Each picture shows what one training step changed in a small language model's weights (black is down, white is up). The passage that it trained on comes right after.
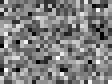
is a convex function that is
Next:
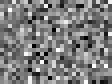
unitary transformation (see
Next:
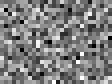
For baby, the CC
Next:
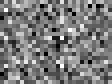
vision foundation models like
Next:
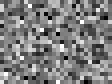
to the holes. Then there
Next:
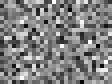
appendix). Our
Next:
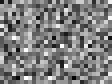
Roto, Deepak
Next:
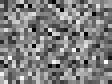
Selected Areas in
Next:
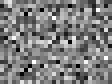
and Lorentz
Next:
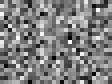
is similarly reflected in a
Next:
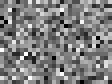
cubic case by several
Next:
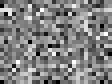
example is a literally
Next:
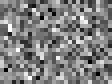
in the following Section with a generalization
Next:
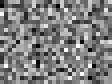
but they require iterative
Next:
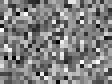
that the damage of
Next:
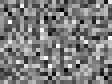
infinite limit of network order
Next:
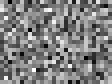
on solar technology and its
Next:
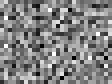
In fact, the interaction of
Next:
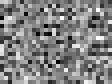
there is also a lot of work
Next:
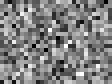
of the most practical ways
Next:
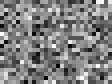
value of m can be used when the
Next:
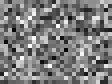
advance and integrate
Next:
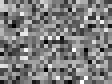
tests, clinical
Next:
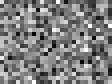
to the emission of
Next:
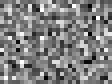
(CG) method generally
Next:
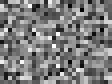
the specific approaches,
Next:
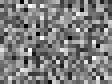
the electric field is considerably
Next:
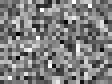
is still used up too
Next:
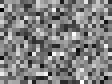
semigroup presentation
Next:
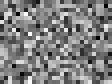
that start in the state
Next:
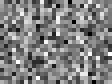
in a hot medium
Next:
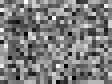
and form the underpinnings
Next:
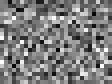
an accelerated detector
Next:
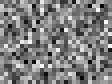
the 14 exceeded
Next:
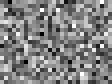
with fluid of strings
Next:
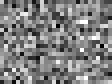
the value of a data set and,
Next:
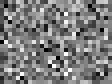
% Several measurements on
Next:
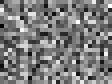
Women Employees
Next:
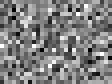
known. In this paper, we
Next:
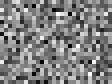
breath & clear
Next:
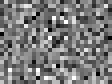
Because the A-Lab
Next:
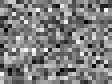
sonification can be used to
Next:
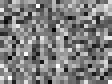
we have two matchings in
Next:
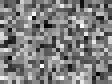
average for fluid
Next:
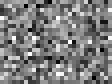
$\alpha$ is a real number and
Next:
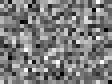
to neutrinos,
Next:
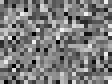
the first method uses one
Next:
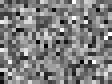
I request you to
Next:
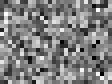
is more strongly subordinated
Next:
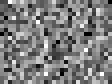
we introduce a novel methodology
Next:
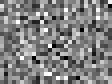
end of the Syrian
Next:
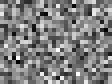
the currently dominant
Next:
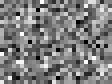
to look before
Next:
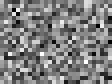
two main phases: the
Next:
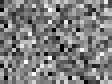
thermal conductivity,
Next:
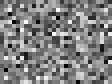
drought in recent
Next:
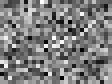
of filters {\em
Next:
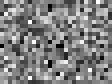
of filament number on
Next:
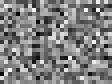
is parallel to that in
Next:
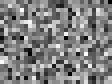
we are in effect going to
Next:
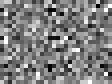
current PDB NMR
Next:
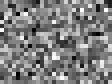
that may reverse or stop the
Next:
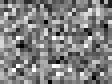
only if $\gamma$ and
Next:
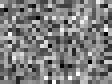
of Spoke 3 –
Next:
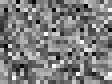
adequate subsequence of
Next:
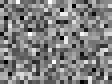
The quartz tube
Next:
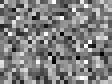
Reports* 7, no.
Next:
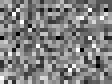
\frac{\partial \beta}{\partial
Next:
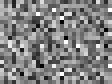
$r>0$ such that
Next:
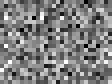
Table 2 and the values of the
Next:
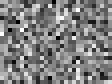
with $\Delta \chi \ge
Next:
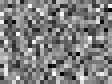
DDM form and Trace
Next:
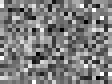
in the Minkowski
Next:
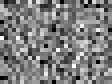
cross section for dilepton
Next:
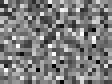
Other Methods).
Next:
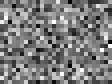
which the observed universe is
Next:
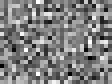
\end{align} yields the
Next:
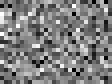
with energy efficient parameters.
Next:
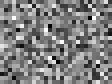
Assume $\vert x
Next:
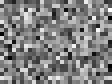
of the format: A
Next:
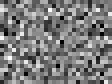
ici de v\'erifier
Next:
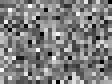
symmetric matrices
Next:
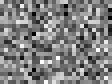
After this, the sample was
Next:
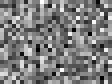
of WAC with an increase in
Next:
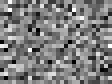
different systems. The adjustment
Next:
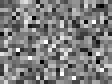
capabilities and potentially
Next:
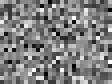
CET is looking
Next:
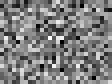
optimizer together with a
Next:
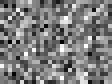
laboratory results and were
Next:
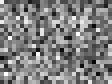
for the traditional beam
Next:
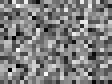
[15]. Anylabeling
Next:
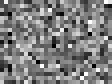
Another approach is to
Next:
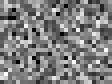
the truth in love.
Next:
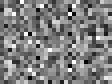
and expressed above specified
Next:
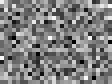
leads to the cancellation
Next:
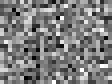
can be written as
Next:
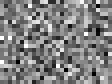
galaxy images.
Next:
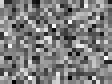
give the asymptotical
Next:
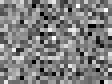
de M\'alaga \\
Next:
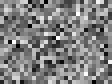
of persons aged 18
